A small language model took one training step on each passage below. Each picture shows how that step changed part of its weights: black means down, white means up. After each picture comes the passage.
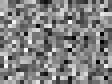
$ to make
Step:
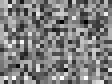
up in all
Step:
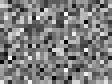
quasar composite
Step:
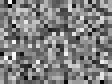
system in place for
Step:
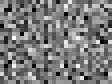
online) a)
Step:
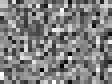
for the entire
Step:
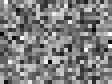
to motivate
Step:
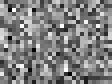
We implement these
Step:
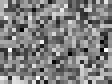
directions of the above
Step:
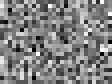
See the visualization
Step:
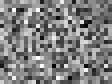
reduced cross section can
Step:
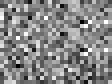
oriented such
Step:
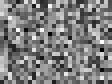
the tree channel we
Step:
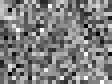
this solution back into
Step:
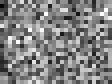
the LTHM
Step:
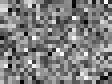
as one category while
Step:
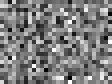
member for both short
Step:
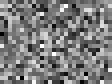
and the results are
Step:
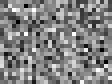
candidates. Consequently,
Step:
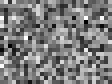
data exists both at
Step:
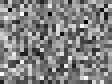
overcome this
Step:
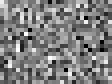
parton distributions.
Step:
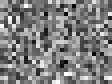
in the medium.
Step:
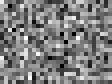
signal over the blue
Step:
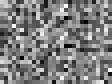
in the Poisson
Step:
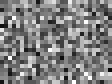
CCR activity;
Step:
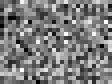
less likely to be
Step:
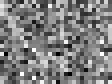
the standard practice of
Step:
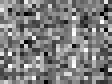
as a LC
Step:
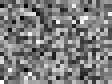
are \be
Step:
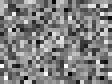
is based on the
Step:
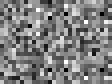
for amortized
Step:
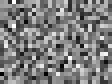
model for 50k
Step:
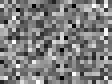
coming from the
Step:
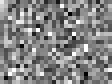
chopper running around
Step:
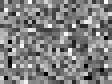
$e \in
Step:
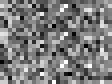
and the data being
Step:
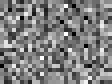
mechanism and it has
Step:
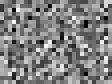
originates from the
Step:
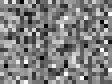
by a laser at
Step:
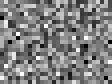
\theta \,
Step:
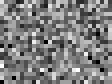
it varies strongly with
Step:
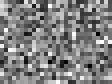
the low-order
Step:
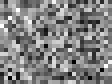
to be squared
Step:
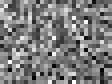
coordinates are read off
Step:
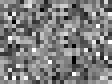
observed as well
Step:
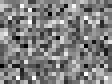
and averaging.
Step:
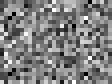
hence is not
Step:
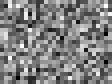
values, distributed according
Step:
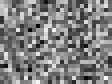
$\alpha >
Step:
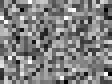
in XRB,
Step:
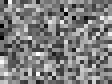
estimations of
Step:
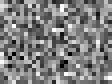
on the particle
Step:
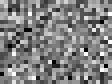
dropping from this
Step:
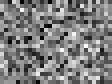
and FWM
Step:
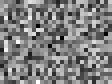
example, early
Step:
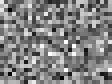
orbital occupation
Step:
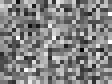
a transition from
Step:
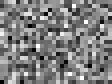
The system size
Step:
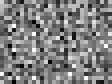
RHS in
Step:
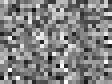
concerning the
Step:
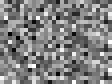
previous year’s
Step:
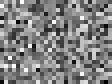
approximation, where
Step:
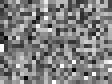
$\mu$, then
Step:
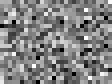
behaviour starts at
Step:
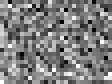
meaning the value of
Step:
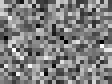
the neutral and charged
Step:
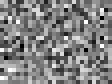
measured in zero and
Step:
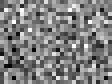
et al.,
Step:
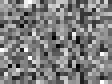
a detailed model is
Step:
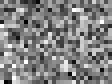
operations can be implemented
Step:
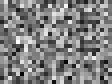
to evaluate the impact
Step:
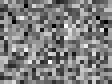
since almost none
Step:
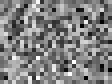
experimental rates are indeed
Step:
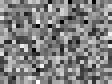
FL is supported
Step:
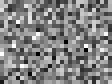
produces peaks at
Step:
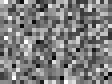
an angle fixing
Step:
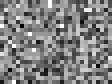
\delta ( q
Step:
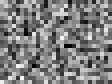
in the system should
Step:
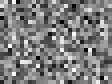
and for translating
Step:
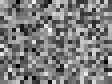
we can determine the
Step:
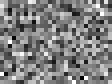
It exhibits a 1
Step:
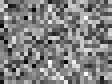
hardware and software
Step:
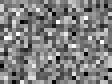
& \cmark
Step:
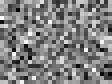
privacy loss by using
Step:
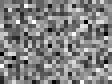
systems. Quantum
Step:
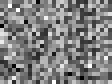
the remaining parties
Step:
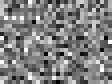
Our results may be
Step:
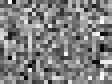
operation for distributed
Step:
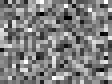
total number of free
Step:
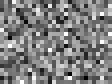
too large to fit
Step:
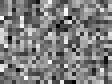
We will consider better
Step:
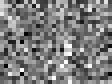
the partition sum close
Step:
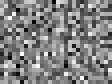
is a first
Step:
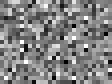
more detail, we
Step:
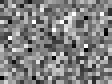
decides whether or
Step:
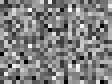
system and model.
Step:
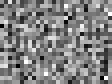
strands of one
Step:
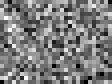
next days is based
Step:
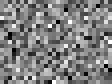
tube} with
